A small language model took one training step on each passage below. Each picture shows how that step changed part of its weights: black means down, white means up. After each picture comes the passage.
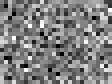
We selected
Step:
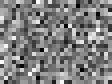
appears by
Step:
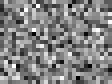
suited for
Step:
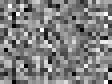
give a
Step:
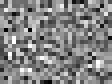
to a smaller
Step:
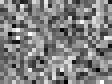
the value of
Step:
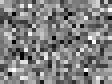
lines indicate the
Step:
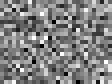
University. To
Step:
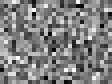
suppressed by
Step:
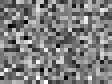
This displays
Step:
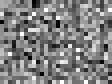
actions. We
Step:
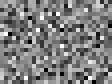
field) leads
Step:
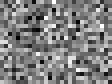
of tilt
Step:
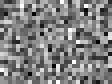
of dimensional
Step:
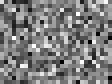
are located
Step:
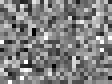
the following relations
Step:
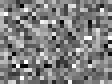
addition, following the
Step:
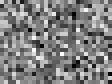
our current models.
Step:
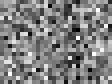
change the limit
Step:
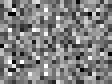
separated by a
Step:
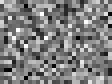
approach, which is
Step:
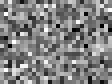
example, the
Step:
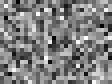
represents the
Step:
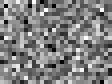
range of assumed
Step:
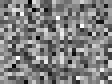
with existing
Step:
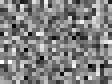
the two may be
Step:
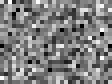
large values for
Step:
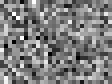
this concept and
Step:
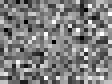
There are two
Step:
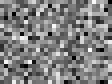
root cause
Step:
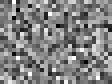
the sensitivity
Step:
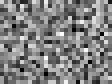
the particle to
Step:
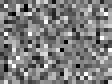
It is also
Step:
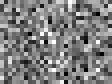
of CSP
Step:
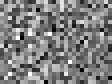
with a spectrum of
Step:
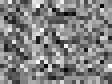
consistent with zero
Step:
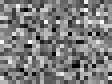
The models with the
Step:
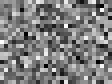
method discussed
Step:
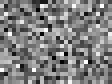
from the theory:
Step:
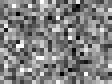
for lower temperature models
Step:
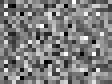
+ (\nabla
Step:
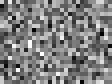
in both cases
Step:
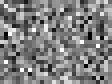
are various
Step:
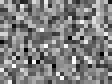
the relative
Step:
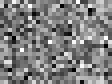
which differs from
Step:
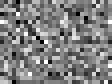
prepare the
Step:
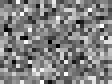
We see that
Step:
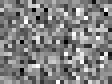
charges to
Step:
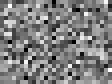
which we will not
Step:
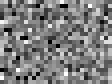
We compare the
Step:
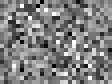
Consider a
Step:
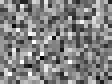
the case of a
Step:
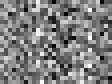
physics effect would
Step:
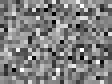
on the pairing
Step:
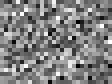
we see that,
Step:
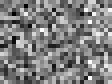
power sources are
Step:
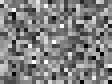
can form a
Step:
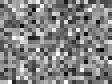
root mean
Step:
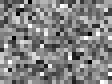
total angular
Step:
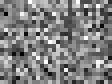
mass radial
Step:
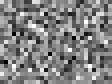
as an important
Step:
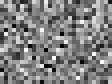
the soft
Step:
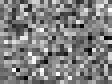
each other, and
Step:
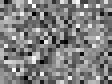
initial and final
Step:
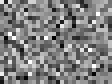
$\alpha$ is
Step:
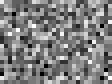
as compared to
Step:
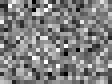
real photon is
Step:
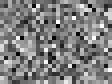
we present them
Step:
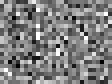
under grant
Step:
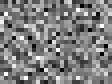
After this initial
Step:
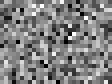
correction (for
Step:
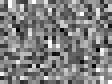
variables. The
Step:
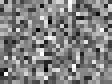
of the amplitude
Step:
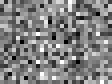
of the two states
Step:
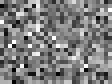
yet only
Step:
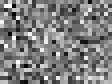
Then one
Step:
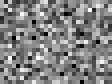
space of the large
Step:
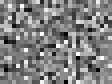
a function of the
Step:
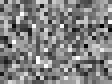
at the critical
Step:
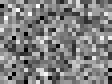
More recent
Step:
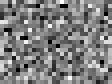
We compute the
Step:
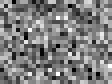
Data &
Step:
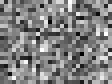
of the three
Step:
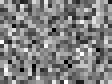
the equilibrium
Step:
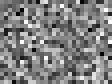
the drag
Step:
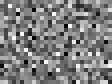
basis of
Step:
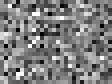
for students
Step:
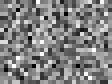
that is able
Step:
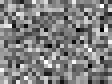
optical data,
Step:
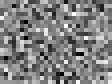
standard deviation
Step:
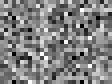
because the reduction
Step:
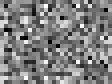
We propose
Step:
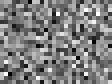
bound. The corresponding
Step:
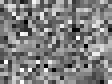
and therefore the
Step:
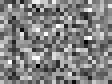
knowledge from
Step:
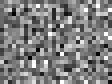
states. However,
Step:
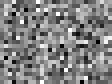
because much of
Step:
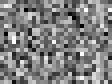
the resistivity
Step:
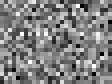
state $\theta$
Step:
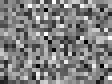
results showing that
